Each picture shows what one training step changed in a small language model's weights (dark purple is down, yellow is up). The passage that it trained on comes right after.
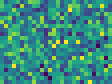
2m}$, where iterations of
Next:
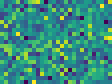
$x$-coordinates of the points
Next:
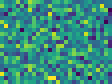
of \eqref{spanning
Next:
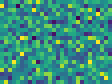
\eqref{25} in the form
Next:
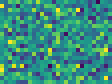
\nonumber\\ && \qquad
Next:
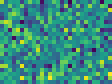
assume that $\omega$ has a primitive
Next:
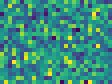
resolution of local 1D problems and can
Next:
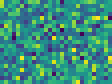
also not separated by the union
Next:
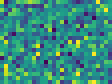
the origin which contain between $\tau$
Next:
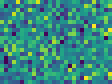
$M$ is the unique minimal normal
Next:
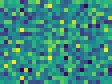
is now a standard result in the
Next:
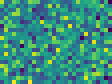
last uncertainty). The proof
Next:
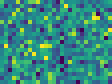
$J_{\Sigma}$ is the complex
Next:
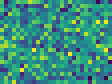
the concrete limit. However, up
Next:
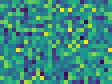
to the standard central limit doesn't
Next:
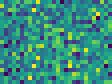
\begin{enumerate} \item We
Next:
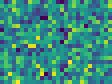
investigating the convergence of a
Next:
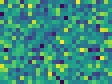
abelian categories} In this section we investigate
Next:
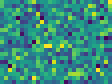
respectively, and let $Z$ be
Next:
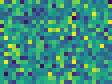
summand regarded as an element of
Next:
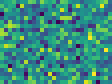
"linear independence" rather than some form
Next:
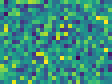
the same label. In quiver theory
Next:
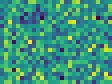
improved this work in ways too
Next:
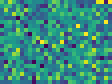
exists a sequence $U_n$
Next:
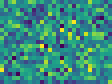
breakdown occurs for precisely the {\em
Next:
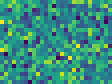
combination of black notes to the
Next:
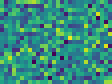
the permutation character \begin{align}
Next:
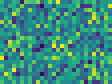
Theorem 3.2 we deduce that
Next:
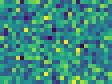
and $z$ all lie in a
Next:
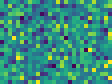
taken with its reversed orientation, which
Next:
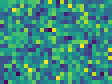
convex combination of Dirac masses
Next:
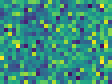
so that we obtain a pull-back
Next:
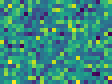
choice of the function $w$. If
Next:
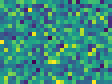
by $B^i_\alpha
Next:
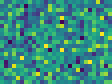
tend to zero, and our
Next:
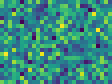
condition \eqref{L12d}
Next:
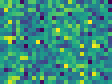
belong---a negative questionnaire can
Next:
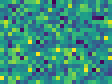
ultrametric measure space $\wt
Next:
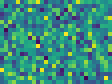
$f$, either the sieve
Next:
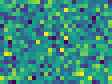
then so are $A\circ
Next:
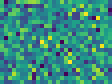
the functions $ z = F
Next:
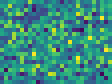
achieved by analyzing the normal form
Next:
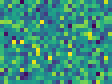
dimension as $\Lambda_\cc$.
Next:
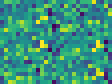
la s\'erie de
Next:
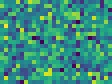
of performing both 2D and
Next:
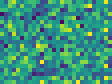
concave penalized estimation,''
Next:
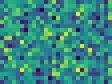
best knowledege, is still
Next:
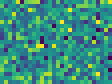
$\rho^{opt}$ (with dashed
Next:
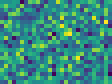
proved using one of the length functions is
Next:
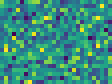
and its analogues of higher
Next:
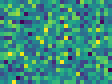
use Algorithms 1-4 from section
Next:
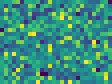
simplicial complex. These were introduced independently in
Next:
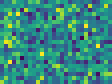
been split during the construction. The interval
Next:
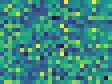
plot with restart.
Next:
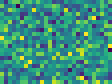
\end{equation} Formula
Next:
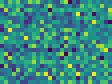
has a more subtle answer.
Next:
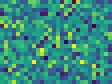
-- (\dest); \foreach
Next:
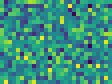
the spectral expansion of the automorphic
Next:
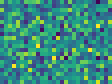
some comments addressed mainly
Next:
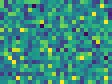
there are global positive solutions of
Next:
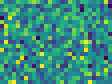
an alternative proof of Propositions
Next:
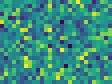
The time-discretization is
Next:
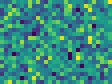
more succinctly by \[
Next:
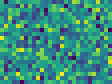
ds \right). $$ If we take
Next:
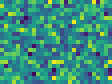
as the ``Witten black
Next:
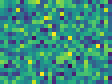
and dynamic properties of computably
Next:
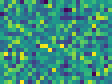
edges and vertices of this triangle red.
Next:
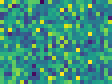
compact hypersurface with constant mean curvature in
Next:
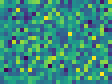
and $\alpha$ is non-zero
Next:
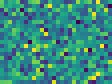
is not a $1$-line,
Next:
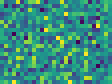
$Y_\sigma$. The dual intersection
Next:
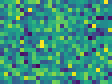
le lemme \ref{lema7}
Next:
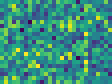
applications and open questions regarding property
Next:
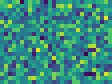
extension $L/K$ since in
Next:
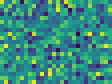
module if and only if the width of
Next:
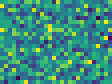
\eeq Moreover, in view of definition
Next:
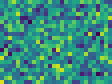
Markov. In the case where the signal
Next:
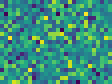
= {\pal \over \pal
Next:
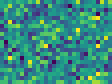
wr SIT = des wY
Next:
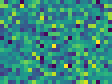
{\cal A% }(M)\rightarrow
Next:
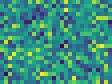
minima. The efficiency and
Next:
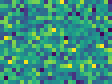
to be $\sF$-nilpotent if
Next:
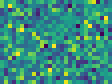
solution from a special interpolation of the exact
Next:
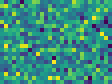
{\it Combinatorial $R$
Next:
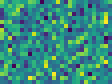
shall show that if $C$ is
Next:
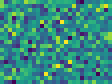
that is, $x(t;
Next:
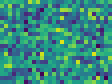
cribles couvrants
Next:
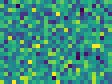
\end{equation} on $\partial
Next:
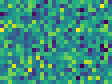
analytic objects by simpler algebraic ones with
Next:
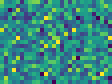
and $\textbf{c}(\lambda)$
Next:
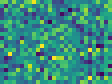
coisotropic subspaces arises in
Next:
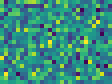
the degree of each irreducible components of
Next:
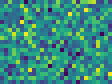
$\Dim L$ is isomorphic to
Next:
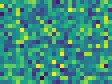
full power of a nonlinear model is available
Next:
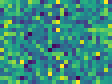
should just keep things at
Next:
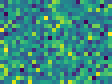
= -\alpha$. The case of
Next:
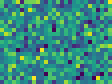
$\alpha$, and hence implies an important
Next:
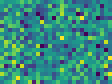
commons embed several incoherent
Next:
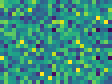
induced by $\Phi$ must agree
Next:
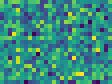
but fixed point $u\in
